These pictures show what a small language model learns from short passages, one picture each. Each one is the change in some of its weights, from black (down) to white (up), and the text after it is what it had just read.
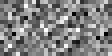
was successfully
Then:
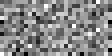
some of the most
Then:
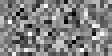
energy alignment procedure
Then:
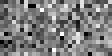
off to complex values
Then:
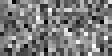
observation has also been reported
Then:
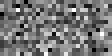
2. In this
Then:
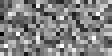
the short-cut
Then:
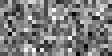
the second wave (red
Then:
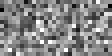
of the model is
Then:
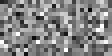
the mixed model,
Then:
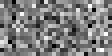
and standards
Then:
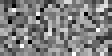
The ratio of these two
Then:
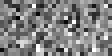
latency but also
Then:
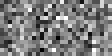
it is impossible
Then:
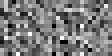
Remark.} When
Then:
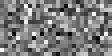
and *Inertial
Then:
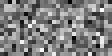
particles and therefore describes
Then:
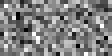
order. (d)
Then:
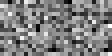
using the appropriate
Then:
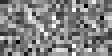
an approximation of ``very
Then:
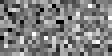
support provided by the
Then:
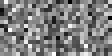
with a monotonic
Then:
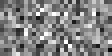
to the remainder
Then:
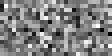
density $n$ at
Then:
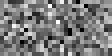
from data. The
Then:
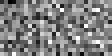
inset shows the specific
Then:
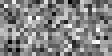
if the speaker
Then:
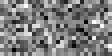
protocol. In section
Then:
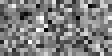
reasonable choice. The
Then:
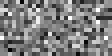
Wilson lines are
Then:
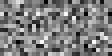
the single-event
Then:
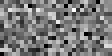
the best hyper parameters and
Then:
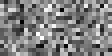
contributing to the
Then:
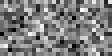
phase transition in the same
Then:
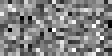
invariance in the Hamiltonian
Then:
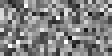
that has the shortest
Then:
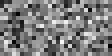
electronic shell effects
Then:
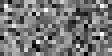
by the substitution
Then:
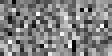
At the linear order,
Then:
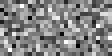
points) are used for
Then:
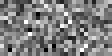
reject the null
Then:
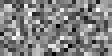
as spin memory, spin
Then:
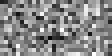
the value of the energy
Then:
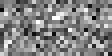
negligible output is
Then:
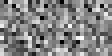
AM, PM
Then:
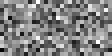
the double-headed
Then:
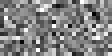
Yet, many best
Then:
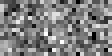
indicating accurate period measurements
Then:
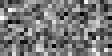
same power spectrum. The
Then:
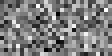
does not seem to
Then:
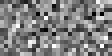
$n$ of the
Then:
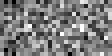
where current from the upper
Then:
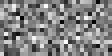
components according to the total
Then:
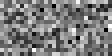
those in a Galactic
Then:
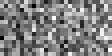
is valid also for spatial
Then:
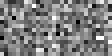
models is provided by two
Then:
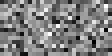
the inequality
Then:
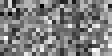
peak is centered
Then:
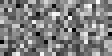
class of theories
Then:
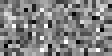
the direction, distance,
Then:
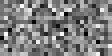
oscillator perturbed by
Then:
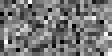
pitch. \\
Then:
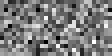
and it is constant both
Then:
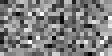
the observed excess could
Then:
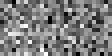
We then write down
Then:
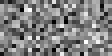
in the intermediate energy
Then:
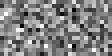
time or its spectrum
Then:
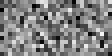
knowing types,
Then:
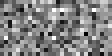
symbols (see
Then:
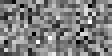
their similar distribution. These
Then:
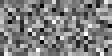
action. $\delta
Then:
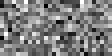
provided by ATP
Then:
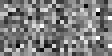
velocity perturbation for
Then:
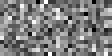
& SSIM &
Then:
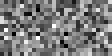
we identify three primary
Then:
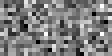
available against simple
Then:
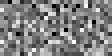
of node $i$,
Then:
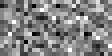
sequence refers to the
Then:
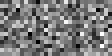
platforms and
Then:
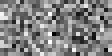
operating characteristics.
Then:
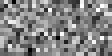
to be generated by a
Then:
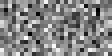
GDP of over
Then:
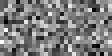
could belong to the
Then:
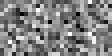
update the previous
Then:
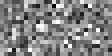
source model when the
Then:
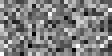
can easily evaluate
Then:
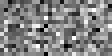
a normalization constant which
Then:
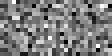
this work are possible.
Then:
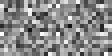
between the coherent states
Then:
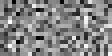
a dramatic increase
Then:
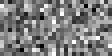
analogous effect for
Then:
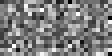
for stars with an
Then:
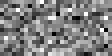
cubic case,
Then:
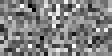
Two features of
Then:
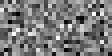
energy). In WDM
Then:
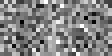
models from distinct
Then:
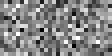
particle helicity as the
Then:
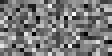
adopted for
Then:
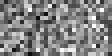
it will be proportional to
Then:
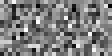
latency\\ 6
